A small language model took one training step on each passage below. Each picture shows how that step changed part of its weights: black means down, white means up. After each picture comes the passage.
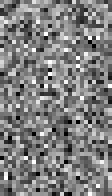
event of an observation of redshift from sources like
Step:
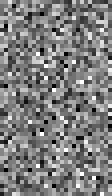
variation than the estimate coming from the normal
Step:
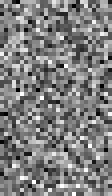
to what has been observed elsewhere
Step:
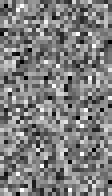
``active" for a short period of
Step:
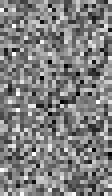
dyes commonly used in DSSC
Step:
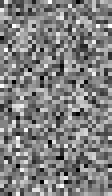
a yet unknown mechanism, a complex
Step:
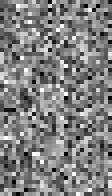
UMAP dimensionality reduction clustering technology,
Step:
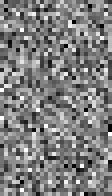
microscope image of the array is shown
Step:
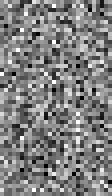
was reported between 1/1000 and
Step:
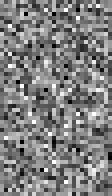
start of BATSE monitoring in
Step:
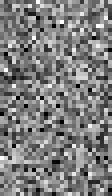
revealed that gallbladder wall thickness
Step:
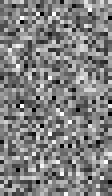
volumetric rate of substrate consumption
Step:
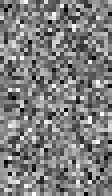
candidate is guiding photonic structures
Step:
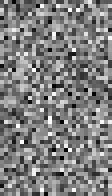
the oxidative decarboxylation
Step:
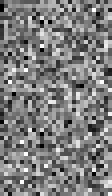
Israel Institute of Technology,
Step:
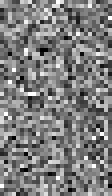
Monte Carlo [5] and Variational
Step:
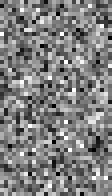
[with $\alpha=p,s$
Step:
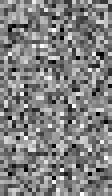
way and used it for, the purchase
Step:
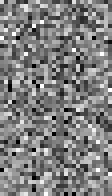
quality of service. This description can be provided
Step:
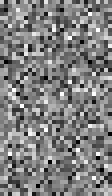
which includes six parts. One of them is
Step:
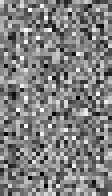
been developed to measure the use of
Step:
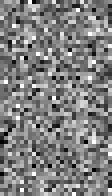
was smaller (e.g. if we
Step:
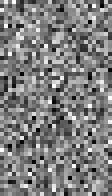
as water bugs, were collected from
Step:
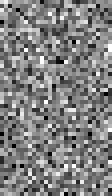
are: (a) Continuous variables
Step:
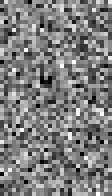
can accommodate to different learning preferences
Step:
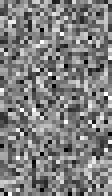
towards games and sports of the
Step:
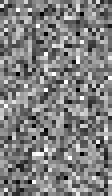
other typical AHE materials as shown in
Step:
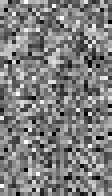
when the spectrum represents more than a single
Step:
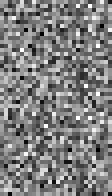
perpendicularly in the above
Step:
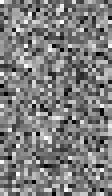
high due to relatively large gaps in the
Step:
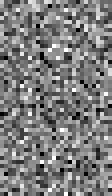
star has a disk in the range that forms
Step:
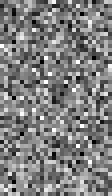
barriers obtained from spatially dependent dressed
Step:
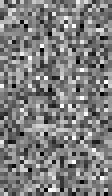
will be intrinsically bursty and
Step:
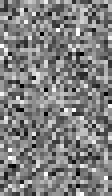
The redesign of this structure is also an
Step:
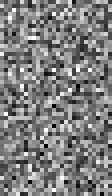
mapping equation in Banach Space,
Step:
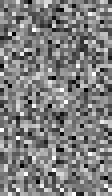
is used, since clerodanes
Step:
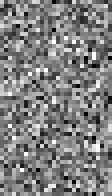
for the thermal speed in the planet atmosphere but
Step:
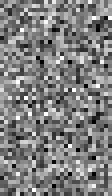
also tested the $N_{\sigma}$ distribution
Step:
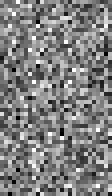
\models \phi$ and
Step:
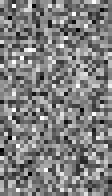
rat aortic smooth muscle
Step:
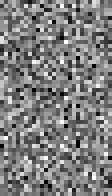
of 1~nm/s. Each data
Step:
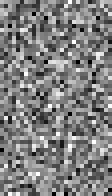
as de-facto solutions.
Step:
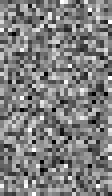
down as $\eta$ increases. These
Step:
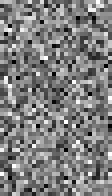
plant height measured over weeks after
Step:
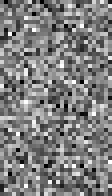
isotope ratio has various applications in different
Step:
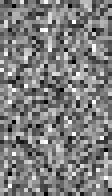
societies, it can be stated that
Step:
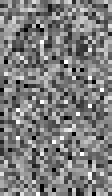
campaigns using the standard FB
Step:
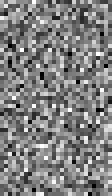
order to solve this challenge, many alternative solutions
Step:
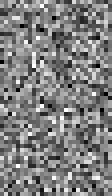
form and validated the data, the system
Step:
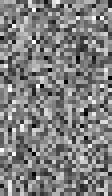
the fibers can be treated as ideal.
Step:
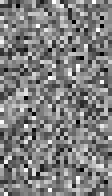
in Science and Mathematics projects
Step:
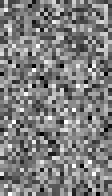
of the Shelves will be discussed on
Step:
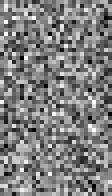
Sets for the Stochastic
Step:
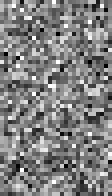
shows that wind speed is varying throughout the
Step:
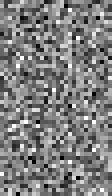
- Resident of the Netherlands
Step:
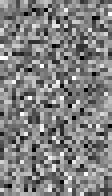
holes, (\ref{conformal})
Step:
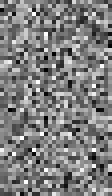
the throne in 1068.
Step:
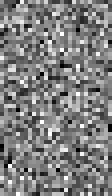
by MRI fear. Our patient was
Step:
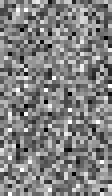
comparing it with the titanium rich
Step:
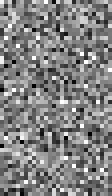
have been found to be significantly different in the
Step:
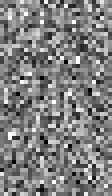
raises ethical concerns due to the absence
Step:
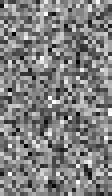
measure financial performance. A 5-year data
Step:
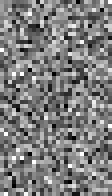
evidence for a rectangular
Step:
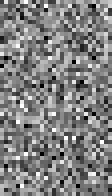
such studies are cited in the
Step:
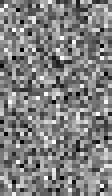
Aune, “Vector Quantized
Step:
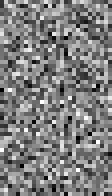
training and validation accuracy for a 20 epochs
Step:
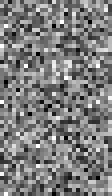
threshold between the strong and very strong interference regime
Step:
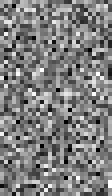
investigate the impact of ASE noise at low
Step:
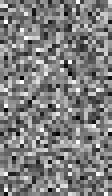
induce a Markovian
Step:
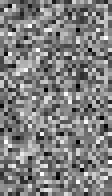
Verónica Maila
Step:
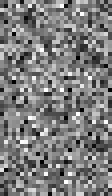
system utility which are represented as computing accuracy
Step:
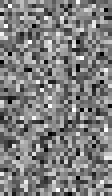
Science*. I regret to inform you that
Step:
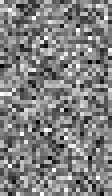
PPH, their use is associated with a
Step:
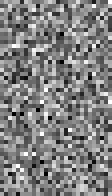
types of straw, due to variations in
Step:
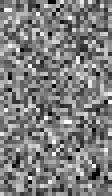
dependence of $x M_q$ for
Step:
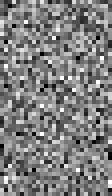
can even lead to fruitful
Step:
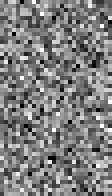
system [16]. Due to the high complexity
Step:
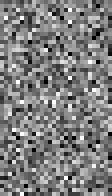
gate is typically \(2d \times
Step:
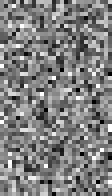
text-to-text transformer. Journal
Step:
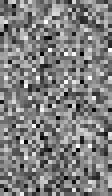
frequency is seen in the spectrum which is assigned
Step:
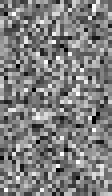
described by a power-law IMF
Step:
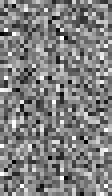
measure often gives rise to the different
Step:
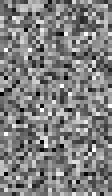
Effect of the Aqueous
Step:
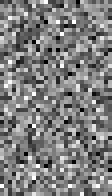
the immunoblot. Bottom
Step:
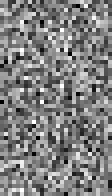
improved by using metadata in addition to the
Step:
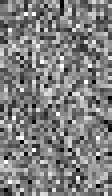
of effective action appear. But in principle,
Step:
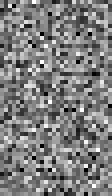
is based on the permutation group
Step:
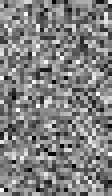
of the article. All authors contributed to
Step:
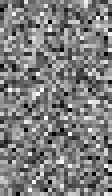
d^n y \sqrt{-g}
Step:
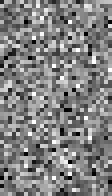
\, \frac{ p \land
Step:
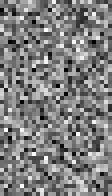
dots. The ground-state properties as
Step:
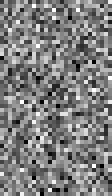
of the Education Minister. However, how
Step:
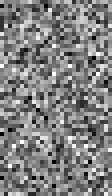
coley and sea bass, with
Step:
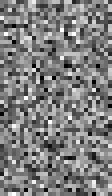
Consequently, in all the observed competitive
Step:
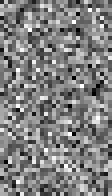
Se height is a half of the height of
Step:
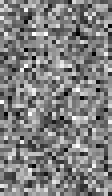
CSE, B.M.S.
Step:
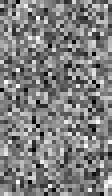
some level of the load whereas the transverse
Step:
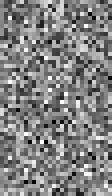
The metabolomics methods used in this
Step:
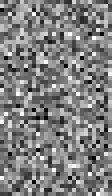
the stationary HWPSS. %%
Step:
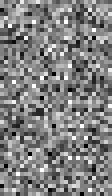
from private companies, universities and research
